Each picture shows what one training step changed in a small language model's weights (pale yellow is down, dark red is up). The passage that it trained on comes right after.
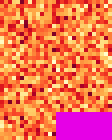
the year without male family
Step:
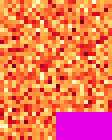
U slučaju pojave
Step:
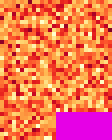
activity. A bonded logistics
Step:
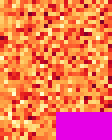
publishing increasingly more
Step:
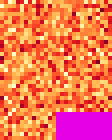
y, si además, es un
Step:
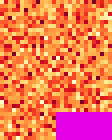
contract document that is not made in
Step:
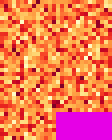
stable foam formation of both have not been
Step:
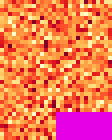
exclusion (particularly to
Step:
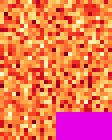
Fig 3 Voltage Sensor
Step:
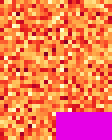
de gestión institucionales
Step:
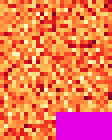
в том, что форензик
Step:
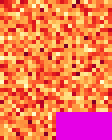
architecture and pre-organized
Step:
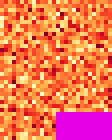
happiness, others have
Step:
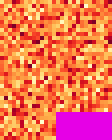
практика, наука. —
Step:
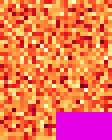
of knapsack problems.
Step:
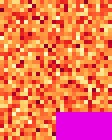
fat. It is the percentage of
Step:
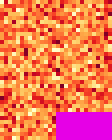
boshqarish – bu har bir
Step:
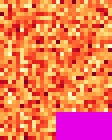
an artist's tragic life
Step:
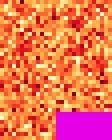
flow. 5. Geomorphic
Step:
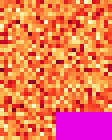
қувиридаги босимни
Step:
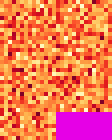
showed that CFD is an effective
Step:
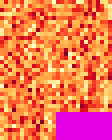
network approach to make machine capable of
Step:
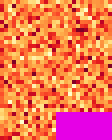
a neural population can be considered
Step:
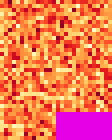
end and “your research or my
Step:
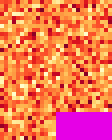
wind turbine output to the utility
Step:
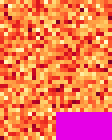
had moderate cognitive
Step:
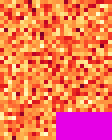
Among these, management of acute cases
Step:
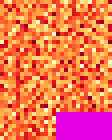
К., Камалов Т. М.
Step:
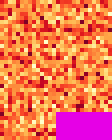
nos últimos 10 anos.
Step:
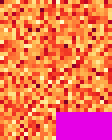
controller with analog signal. The
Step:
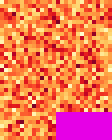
mengingat provinsi sumatera
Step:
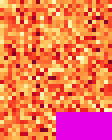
venter of abdomen light
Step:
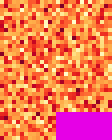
3) Expertise and tools
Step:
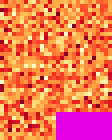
in the laboratory as well as in a real
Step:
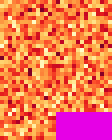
ellas, quién las
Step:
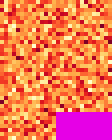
стало ясно, что
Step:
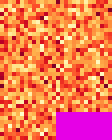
del material durante el proceso de
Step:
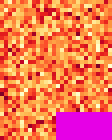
is one of the world's most prevalent
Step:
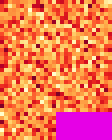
it gets too big in the data
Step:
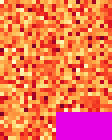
en maatschappelijke
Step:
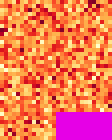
and mixture design [5],
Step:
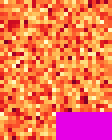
demonstrated the coronal section of
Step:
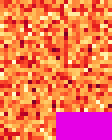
PPOs accumulate in
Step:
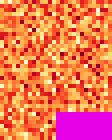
the dynamics of the stress response
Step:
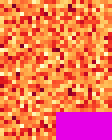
some patients. Some patients
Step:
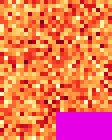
significantly associated with a pattern of
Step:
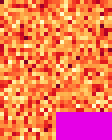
en su mayoría conservadores y,
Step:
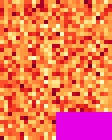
of the classification of heart
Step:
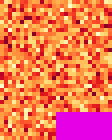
with the number of genre labels
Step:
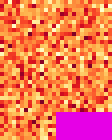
E. M., Fairchild,
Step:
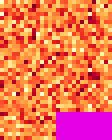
Square Std. Error of the
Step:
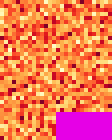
of 10 dimensions. For our
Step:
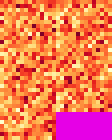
o‘zim-chun xolos
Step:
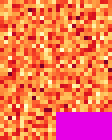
November 2021. Data was
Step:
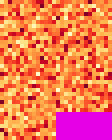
persons united voluntarily to meet
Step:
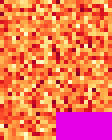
the half thickness of the
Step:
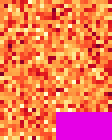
o'tamiz. Xitoy
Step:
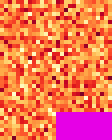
het subscript b). De
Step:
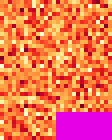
TT, Tassiopoulos
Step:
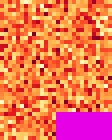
MIRAGE. Benjamin
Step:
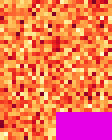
specified ¹Location:
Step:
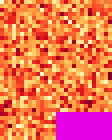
on TikTok live streaming
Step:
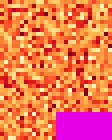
highest ulcer protective effect
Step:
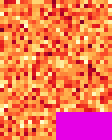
prestasinya. Jika
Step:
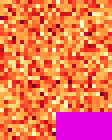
to record parts of lessons when
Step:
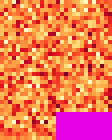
sentido, se entiende al
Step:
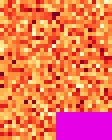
área destinada aos
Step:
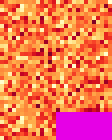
nutqiga, nutqiy
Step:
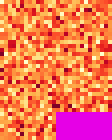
more accurate targeting information by
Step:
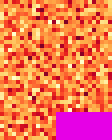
the more useful reinforcing effect
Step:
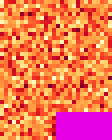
annually¹⁴. Patients
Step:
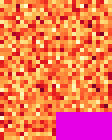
that they have no known competing
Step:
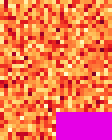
willow cultivar (Tab.
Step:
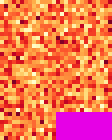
Artificial Intelligence in
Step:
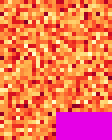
a todos los niveles de
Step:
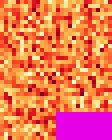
2005 Mathematics, Computer
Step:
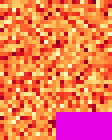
свідомості, рівня
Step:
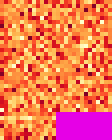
used on almost all soils with
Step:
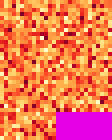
Lola, Burxanova L.
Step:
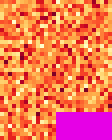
odamlar mumin-qobil
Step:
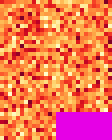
urban-rural interface.
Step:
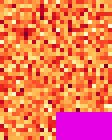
employees was related to job
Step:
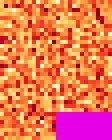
of advanced teaching techniques,
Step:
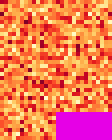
de sus territorios en sus manos
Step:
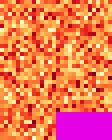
connected PV system has been
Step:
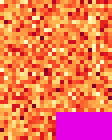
5. Yuldasheva, M.,
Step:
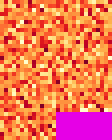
Total RNA was extracted from
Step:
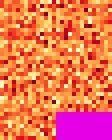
ORGANIZING THE
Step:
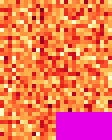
of *Micrococcus* were
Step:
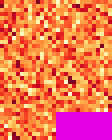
C-14 configuration) by the
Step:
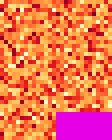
analyzes the relationship between
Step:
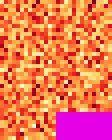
- Section 4 “How to use the
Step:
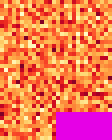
HPLC pump with a constant
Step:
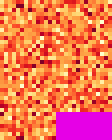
sample by the laser scattering method
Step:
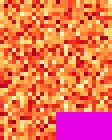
palabra del poeta, que es
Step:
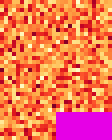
living fabric of modern
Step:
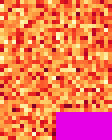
d_i is the Euclidean
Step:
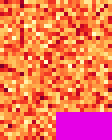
the interactive data visualisation tool
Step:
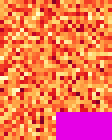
communication with patients. Nurses
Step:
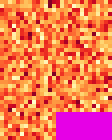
Department, Institute of
